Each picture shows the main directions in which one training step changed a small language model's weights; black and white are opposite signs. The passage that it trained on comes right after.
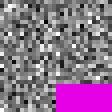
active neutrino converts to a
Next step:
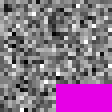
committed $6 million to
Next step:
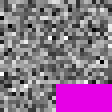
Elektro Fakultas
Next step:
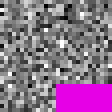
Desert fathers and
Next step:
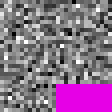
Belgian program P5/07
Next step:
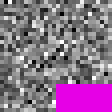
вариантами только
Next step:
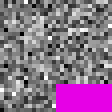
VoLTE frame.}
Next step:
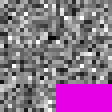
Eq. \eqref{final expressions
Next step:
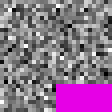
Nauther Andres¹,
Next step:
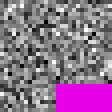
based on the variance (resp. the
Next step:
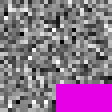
and a light-guide
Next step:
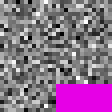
Salt Lake City,
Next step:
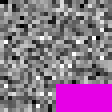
активного гальмування
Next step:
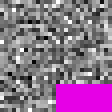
this assumption in our calculations.
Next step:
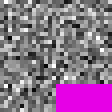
перехід у знакову
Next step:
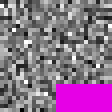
with a given angular opening on
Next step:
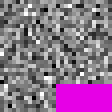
son los que llevan al investigador
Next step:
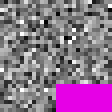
cover the design of a high-Q
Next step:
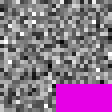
lens, or at least a
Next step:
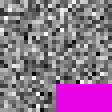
mean-field analysis. These simulations
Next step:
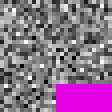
and size. We plan to continue
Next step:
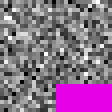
Cine image embeddings were
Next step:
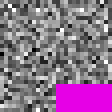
of isotropic fluids)
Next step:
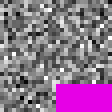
essas, provas, são
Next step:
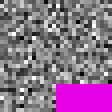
Tourism in Fragile
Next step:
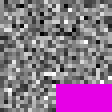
mamlakatimizda -
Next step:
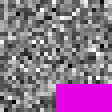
implementación de las herramientas se
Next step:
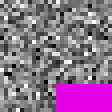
karyawan memiliki
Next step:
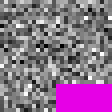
exothermic process, will
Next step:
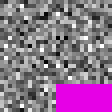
rule (blue) and
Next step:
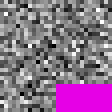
Республики, а
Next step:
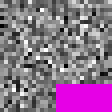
of state $p =\rho$,
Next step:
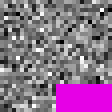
increase in understanding related to
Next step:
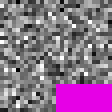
attacks. But, the
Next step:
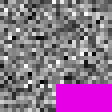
troisième section, nous
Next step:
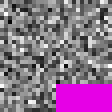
of consuming the generated and/or
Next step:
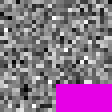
model system, we illustrated that in
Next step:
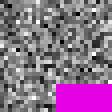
durante el almacenamiento
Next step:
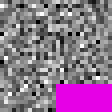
\thanks{This paper has been
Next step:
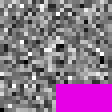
s(\theta )\quad ,
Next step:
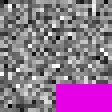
conductivity, making capacitive
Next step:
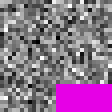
adversas nos comportaremos
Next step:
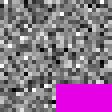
of states of that concept, but also
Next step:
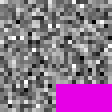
define the model one should specify
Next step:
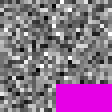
be that only a part of the 3D
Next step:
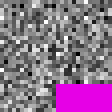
and (b) dynamics of the process in
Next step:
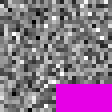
droplets is that they have
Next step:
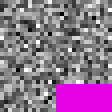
médio tiveram bom
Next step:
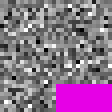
électronique des
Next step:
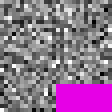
one of the minima of the potential.
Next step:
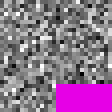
її продовження і
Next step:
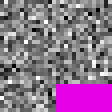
belgilab qo‘yilgan
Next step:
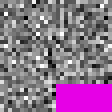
by inherent instabilities such as
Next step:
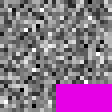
\end{align*} which mean
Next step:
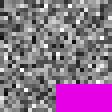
and error correction), and modulation
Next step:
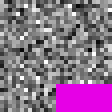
pela Universidade Federal do
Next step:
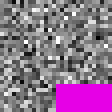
$K$-theory. The Chern
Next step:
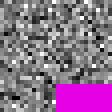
именно ближним
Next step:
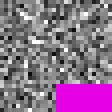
have varying polarisation fractions
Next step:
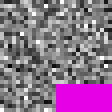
O'qituvchi o'z
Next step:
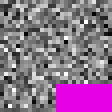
be seen as the eigenvalues of
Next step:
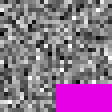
not show a significant difference according to the
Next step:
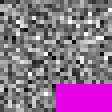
we studied the dependence of the excess
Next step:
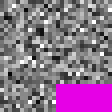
etmoqda. Ushbu
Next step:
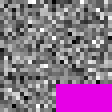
las traducciones pertinentes.
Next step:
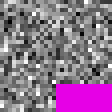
semana para visitas. Sendo
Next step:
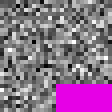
fármacos, Choo
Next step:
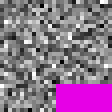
representa un desafío
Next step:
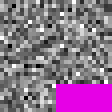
be successful in understanding
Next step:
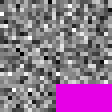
kinetic equation can be expressed
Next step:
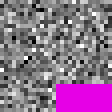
\begin{figure} \hfill
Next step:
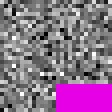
The $E_2$ multiplet
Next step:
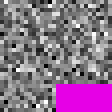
etib kelinmoqda.
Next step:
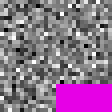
CVE-grounded functions,
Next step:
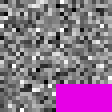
de curto, médio e
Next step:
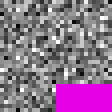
rotational rate, as illustrated
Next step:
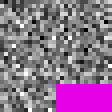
предприятий отрасли
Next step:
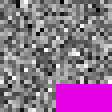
хўтукка неча
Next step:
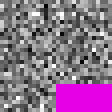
to'plamida nashr
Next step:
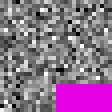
the first band gap. We also
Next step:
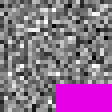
ideia é desenvolver
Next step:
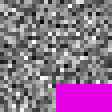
zoals deze in het
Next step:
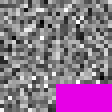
D1S interaction. When
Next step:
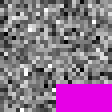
yang bermakna bagi peserta
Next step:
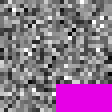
for the initial triplet-pair
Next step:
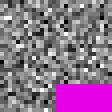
yaratishga imkon
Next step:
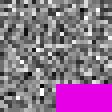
ipuçları verir.
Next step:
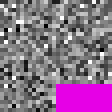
excitability and the other one is
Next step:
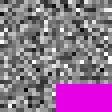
, an’anaviy usulda
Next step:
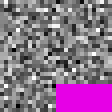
the measured laws. Making
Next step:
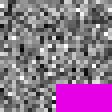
Educação em Ciências
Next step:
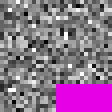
sector. In models with large extra
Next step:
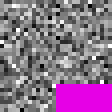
where $k_{\rm B}$ is the
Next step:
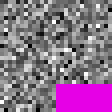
Consider the block fading
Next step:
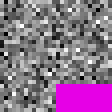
Ante esta realidad, en los
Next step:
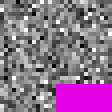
républiques attitudes
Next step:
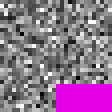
increase confidence in a detection
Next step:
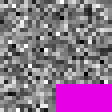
частном секторе основным
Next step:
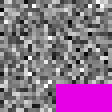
RIS is more likely to align
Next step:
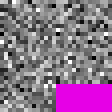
samples required to attain a precision
